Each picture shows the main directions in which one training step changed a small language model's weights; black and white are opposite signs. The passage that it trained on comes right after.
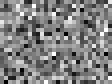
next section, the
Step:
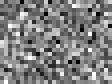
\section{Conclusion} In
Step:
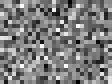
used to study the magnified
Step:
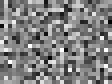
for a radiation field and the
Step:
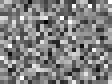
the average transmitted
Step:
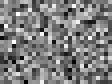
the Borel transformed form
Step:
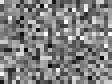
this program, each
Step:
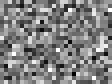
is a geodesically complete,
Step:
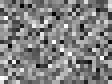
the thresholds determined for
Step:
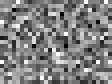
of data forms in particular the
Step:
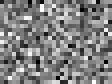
horizon sector, then
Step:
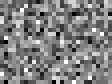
where $\varepsilon \left(
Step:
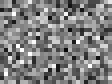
broken down to
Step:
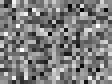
population? An {\it
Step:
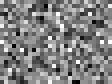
certain height $z$,
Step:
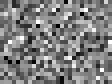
Jones matrixes of the two
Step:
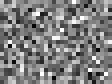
opposite to
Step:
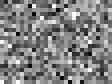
creates a learning
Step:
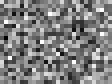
along $\psi$ is nothing
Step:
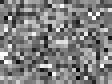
solutions (in the sense
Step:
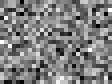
clear whether the
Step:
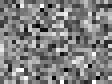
$hh$ could also
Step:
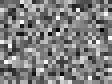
the $S$-model (with
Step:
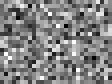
\section{Background and
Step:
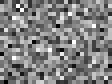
propagation environment
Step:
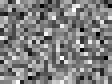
degeneracy in the
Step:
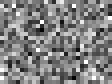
with mean zero. We are now
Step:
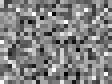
total protein, meaning the
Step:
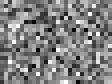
boson. In the context
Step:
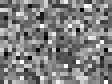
feature in simulated X-ray
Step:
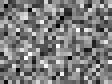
BHB was associated with small
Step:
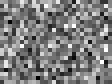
coherent, the Dirac
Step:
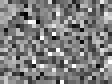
Kerr, R.P.
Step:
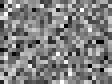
account for the rotational
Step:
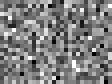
the $f_K$ scale.
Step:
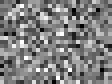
will help to shed light
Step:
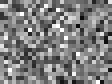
of the Standard Model
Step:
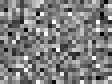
with $\Phi$ the volume
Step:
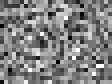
Moving a single proton along
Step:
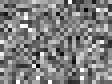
RAILnet}, where
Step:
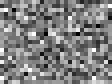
are reported for the three selected
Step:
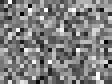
lobe, and moderately
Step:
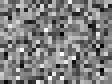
the collision with the
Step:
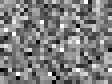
as well as a nucleon
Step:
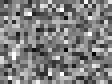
of the v-av pair is
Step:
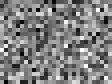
a piece of the
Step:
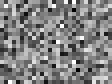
the constant of friction between
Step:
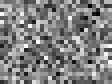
grid size as small as possible,
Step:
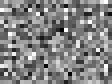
to the coupling strength to the
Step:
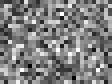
hardware feature that
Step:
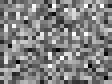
the creation rate of field
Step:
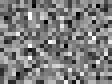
a stringy symmetry algebra
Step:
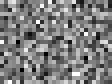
of company memory
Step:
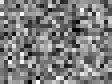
be intuitive for the
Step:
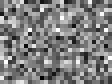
of Physics, Waseda
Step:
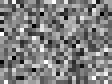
sheet}, \\ \qquad
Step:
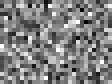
the introduction. It is
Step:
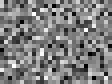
of the protein pocket
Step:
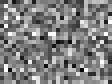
ratio, and separation.
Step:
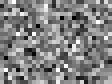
a satisfactory
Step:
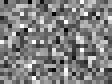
but also on their intrinsic
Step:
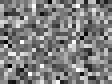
removed by enforcing
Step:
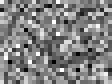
radio-muon measurements.
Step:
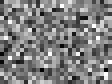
The proportionality coefficient
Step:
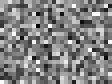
real part of the electrical
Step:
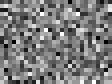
(GANs) have shown
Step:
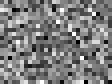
to VTK format using
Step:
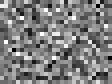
electron-disorder interactions are
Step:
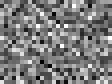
correct spectroscopic or
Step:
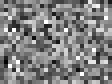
In all cases, fits
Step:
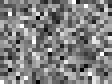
also provides accurate
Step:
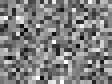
on subsets of the
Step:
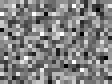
same as the one given recently in
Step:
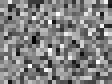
and ECH heating.
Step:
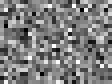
parameter $l$ for both
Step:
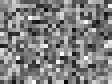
an emitter orbiting
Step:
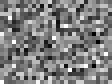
the line of nodes, of the
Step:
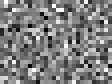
of the forward and backward
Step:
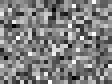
instead, tells us
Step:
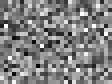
used for the front-end
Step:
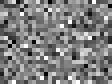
barriers and connecting
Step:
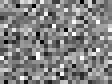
\begin{equation} \exp
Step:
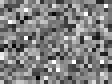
terms include the fields on
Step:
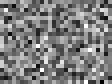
-- and hence the total mass --
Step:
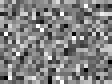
the per category
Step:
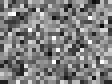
and the Bass task,
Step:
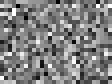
color coordinates x, y
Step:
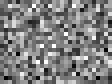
the array, and for making
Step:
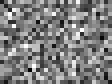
text-based workloads
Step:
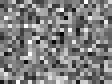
of the image which are cut
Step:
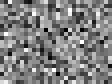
FX-Spot &
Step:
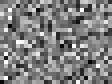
the events in a collision
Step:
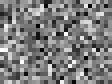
the static limit and for finite
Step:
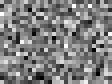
three key components: a parameterized
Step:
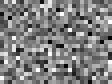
center line in frame
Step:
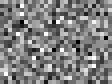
similar diamagnetic background and
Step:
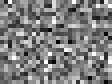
the generalized Sagnac effect
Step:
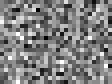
and columns of the matrix
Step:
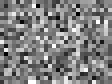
more cost-effective
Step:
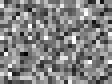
is to categorize selected
